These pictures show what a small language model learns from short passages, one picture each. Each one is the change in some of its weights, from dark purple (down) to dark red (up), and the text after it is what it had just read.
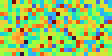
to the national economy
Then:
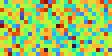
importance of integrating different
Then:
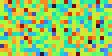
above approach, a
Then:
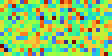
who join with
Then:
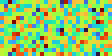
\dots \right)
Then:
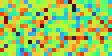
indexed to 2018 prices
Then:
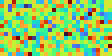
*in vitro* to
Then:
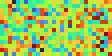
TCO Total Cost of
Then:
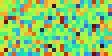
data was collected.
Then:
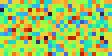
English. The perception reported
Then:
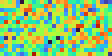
and operations, and
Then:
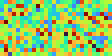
rate, exergy
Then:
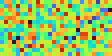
relatively standard recurrent neural
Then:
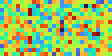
interactions. This aspect directly
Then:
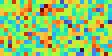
the of banks' employees
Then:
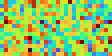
due consideration to the network
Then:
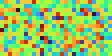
mechanical performances in liquid
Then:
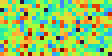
the performance and accuracy for
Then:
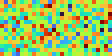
of digital technologies:
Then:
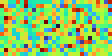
websites introduced in
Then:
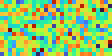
and electronic health records have
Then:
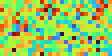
time of these systems
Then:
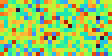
from the pods
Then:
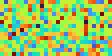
land-based pump
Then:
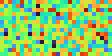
among investors when they try
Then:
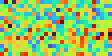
the prevalence was highest in
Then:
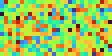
incomplete case
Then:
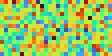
the teachers' dedication
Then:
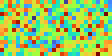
result to mental health problem
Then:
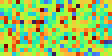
complement $1 -
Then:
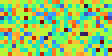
in the sense that there
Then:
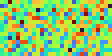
simulations and, perhaps
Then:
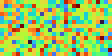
iterative update,
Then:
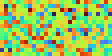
Note that the limited frequency
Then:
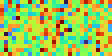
Accepted: 10
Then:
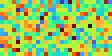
sexual harassment
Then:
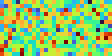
MET energy cost and total
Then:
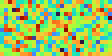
marrow with healthy
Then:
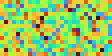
captures a
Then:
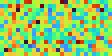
distinguished by the
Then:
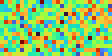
For such, the
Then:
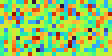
and upset easily.
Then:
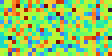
the fires that,
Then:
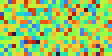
reflected in the works
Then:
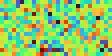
and initiatives to be considered
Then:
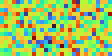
flow and a more uniform
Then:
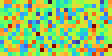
very efficient. For example
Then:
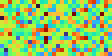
brand name, product,
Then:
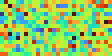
hatred both online
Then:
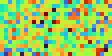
Data Bank aims to facilitate
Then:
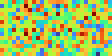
Management KPI Key
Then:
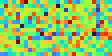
shoh va
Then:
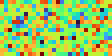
used for multiple comparisons
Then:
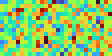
of Sargodha
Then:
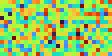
was not included in the
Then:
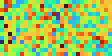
Satellite power
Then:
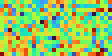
they result in significant economic
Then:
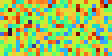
characteristics of the critical care
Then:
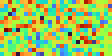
selection approaches are combined in
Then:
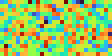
a day power quality is
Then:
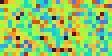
topological spaces,
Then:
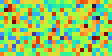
chloride. Present
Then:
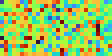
the reduced infection rates in
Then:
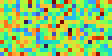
most sensitive line is line
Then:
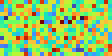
in 2021, making Indonesia
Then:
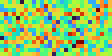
and the future of
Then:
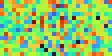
should explore additional variables and
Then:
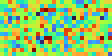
this is consistent with our
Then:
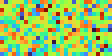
utilization of such batteries has
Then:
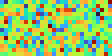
Saltelli et
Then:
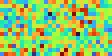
medicine, has been shown
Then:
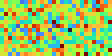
on growth performance of
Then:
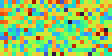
Small team and limited experience
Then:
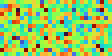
strikingly higher
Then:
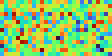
based on the findings and
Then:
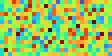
the overfitting
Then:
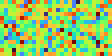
and monocytes,
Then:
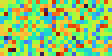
as headaches, back
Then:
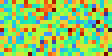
of? - If your
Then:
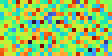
- the possible operating time
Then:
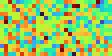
regression coefficient is positive,
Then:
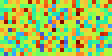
study measures the Knowledge,
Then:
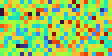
behaviour and/or thought
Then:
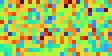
a pride of
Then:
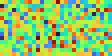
person where they are.
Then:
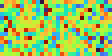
how language not only serves
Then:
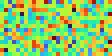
digit's order.
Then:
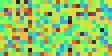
interface and thus causing
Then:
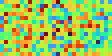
the efficacy of technology
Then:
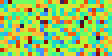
Moreover, every institution also
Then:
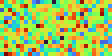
life from the model proposed
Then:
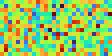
each treatment. The length
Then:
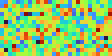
supporters for the
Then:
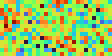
gap between two or more
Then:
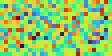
ones), it seems that
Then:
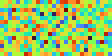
dynamics is ever
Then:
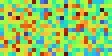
analytical thinking skills directly leads
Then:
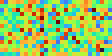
(1) Moisture
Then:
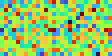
Chandan Mal
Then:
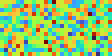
in pp is used by
